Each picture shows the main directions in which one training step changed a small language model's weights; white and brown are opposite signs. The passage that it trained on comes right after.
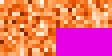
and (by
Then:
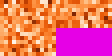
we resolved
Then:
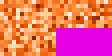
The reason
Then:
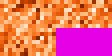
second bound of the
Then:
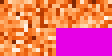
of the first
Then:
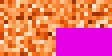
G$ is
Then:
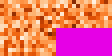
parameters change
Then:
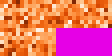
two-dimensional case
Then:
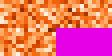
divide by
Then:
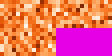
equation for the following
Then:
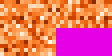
more clear the
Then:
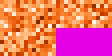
suppose the
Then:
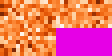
by solving
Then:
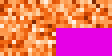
section to find
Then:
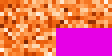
\ov z,
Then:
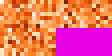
is topologically
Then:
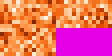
set of least
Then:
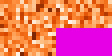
Section 3. The
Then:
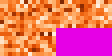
4$, we obtain
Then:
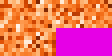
properties of these
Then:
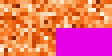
the solution. For
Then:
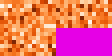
define a notion
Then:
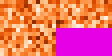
proof of Proposition
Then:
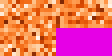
called a {\it
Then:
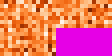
RF}$ to
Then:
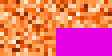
each of the
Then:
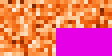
that they cover
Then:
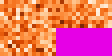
The dynamical
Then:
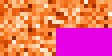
stable sets).
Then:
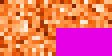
of Lie type.
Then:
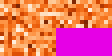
the order relation
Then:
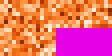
compared with the
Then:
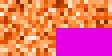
with the curves
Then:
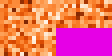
measure). We do
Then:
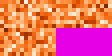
1$, it follows
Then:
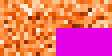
uniformly for
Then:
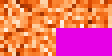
we do not have
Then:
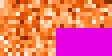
as a function of
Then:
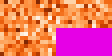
proportion of
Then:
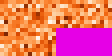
Theorem} 3.
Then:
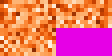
as in other
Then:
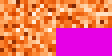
the notation is
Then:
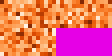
of $G =
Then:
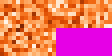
then follows from
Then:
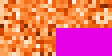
in section IV
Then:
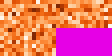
approximate the
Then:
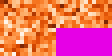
then we can
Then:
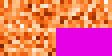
$\xi$ has
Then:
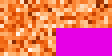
1$, using
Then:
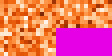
plane $\Re
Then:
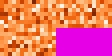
problem} We
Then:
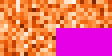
x] \times
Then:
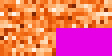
the result then follows
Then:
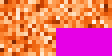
Suppose that
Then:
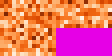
if there is an
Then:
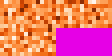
following notation for
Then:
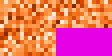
\text{ is
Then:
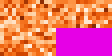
modified so
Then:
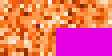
least one of
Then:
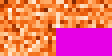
\cap B =
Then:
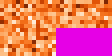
motion of two
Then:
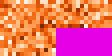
to obtain the following
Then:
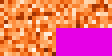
T$ is connected
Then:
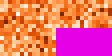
also compared in
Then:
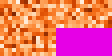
prova do
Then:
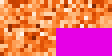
is defined as
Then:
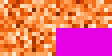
one is not only
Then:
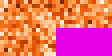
rotation set has
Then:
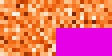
be the set of
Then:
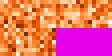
not be bounded.
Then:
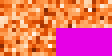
that a vertex
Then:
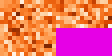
depend upon these
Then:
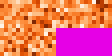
conditions using a
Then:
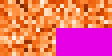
we have proved
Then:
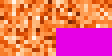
for the other
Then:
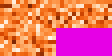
maps and the
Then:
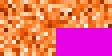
handle corresponding to
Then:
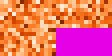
refer to
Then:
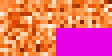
pass and
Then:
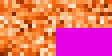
the Riesz
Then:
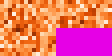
based on
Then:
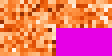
3 will be
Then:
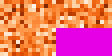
off the real
